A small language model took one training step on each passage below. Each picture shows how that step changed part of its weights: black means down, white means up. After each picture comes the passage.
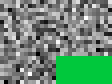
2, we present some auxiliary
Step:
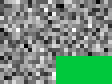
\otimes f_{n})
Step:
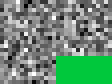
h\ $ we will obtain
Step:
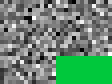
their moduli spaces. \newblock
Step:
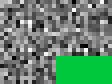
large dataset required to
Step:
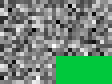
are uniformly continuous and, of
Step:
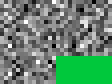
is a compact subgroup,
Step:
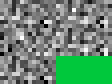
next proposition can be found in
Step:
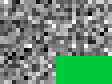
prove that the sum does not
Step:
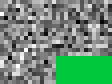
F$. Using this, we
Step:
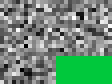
\end{remark} Other
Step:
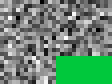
local ring $R$
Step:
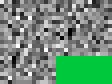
\\ \noindent {\bf Theorem
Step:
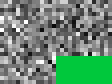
due to the fact it is
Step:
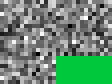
measure such that the process \[
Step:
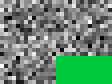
to an inconsequential
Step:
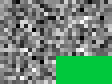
feasible region for the model is
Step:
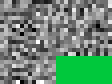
we consider algebras only over
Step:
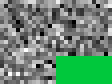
bundel $-V$,
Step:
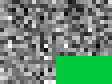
hence $G$ would be
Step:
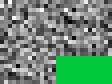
I would like to thank
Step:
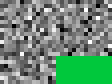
such that the general cycle of
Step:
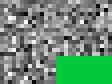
$\widetilde D$ by
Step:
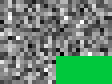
$\sigma$ can be represented
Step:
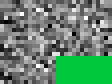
dealternator. Let
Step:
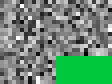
each $W\subset
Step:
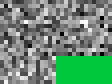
scope is the proof
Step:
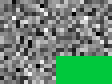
kind of mechanism is called
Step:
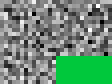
+ sy$, some
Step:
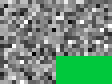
EV power runs
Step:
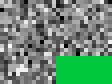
the collocation points
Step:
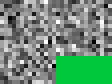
behind the symmetric
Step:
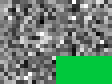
divisor $p$ is also
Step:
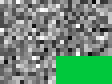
proved in [2] in
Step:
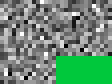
geodesics with length at most equal
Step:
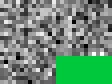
and the QSS reduction
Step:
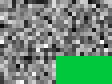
tangent plane, as in
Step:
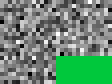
continuous density. The main part
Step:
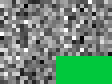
$S'$ is still the
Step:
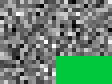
stability of reticular Lagrangian
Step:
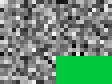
to the iterator's value
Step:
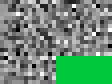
subgraphs. Since there may
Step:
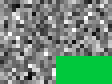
\begin{theorem} For
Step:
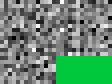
thus requiring different approaches than
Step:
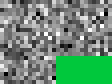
be the finite-dimensional vector
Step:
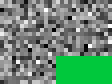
the complete search for all
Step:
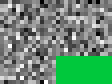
$T$-module with endpoint
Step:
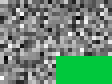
Hankel functions,
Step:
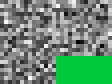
zero and no pole at
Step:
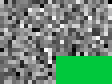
number of events in cluster
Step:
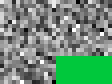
the case in which $%
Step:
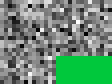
they can be thought of
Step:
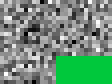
\Rt $ is the
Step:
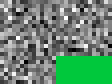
$M$ is said to
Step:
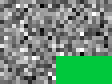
OT} problem. See
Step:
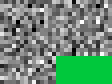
Betti numbers of the
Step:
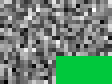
the monodromy on $\delta$.
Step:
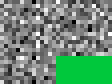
vector space over a field
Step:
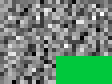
Hilbert space $H$ that
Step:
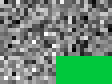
of relative errors for estimating
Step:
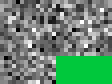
a closed convex subset of
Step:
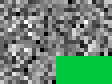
degrees of freedom is
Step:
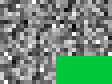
concludes the proof.
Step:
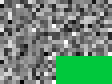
will be useful later.
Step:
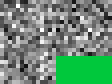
absolutely. Consequently, it converges
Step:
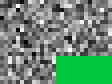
a parametric one.
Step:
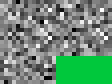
a direct sum of a finite
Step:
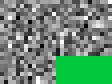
at $W\cap
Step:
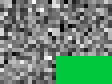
then the total curvature of
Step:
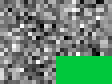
(The details of these values
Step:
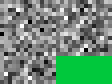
$h$ with an arbitrarily
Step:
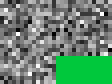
comes from function evaluation. Let
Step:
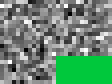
Lemma 2 is needed so that
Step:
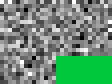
this paper is to provide an
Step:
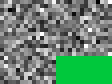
one has $\pi_{|\partial
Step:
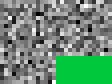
1)$, and add an N
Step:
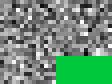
Suppose $W$ is a
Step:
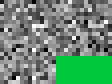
\(k\)-modules represented
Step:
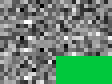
second part is established in an
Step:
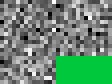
is $$\int_\sigma
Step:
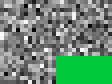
off a line is collinear
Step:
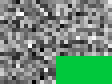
distinction between the direct and
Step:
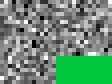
and $\sigma(n)$
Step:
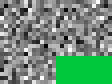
VP interpolation, is
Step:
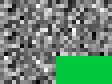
\(m\), use the result
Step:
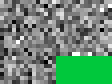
would induce a Markov chain
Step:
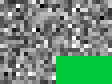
models. In particular, we
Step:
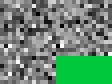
1$. With the representation
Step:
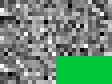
implies that, for each
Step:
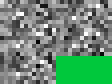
Taking the composition of the first
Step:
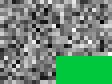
available for built at most
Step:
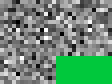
want to reserve a
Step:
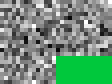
where, the initial and the
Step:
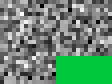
In his presentation, he
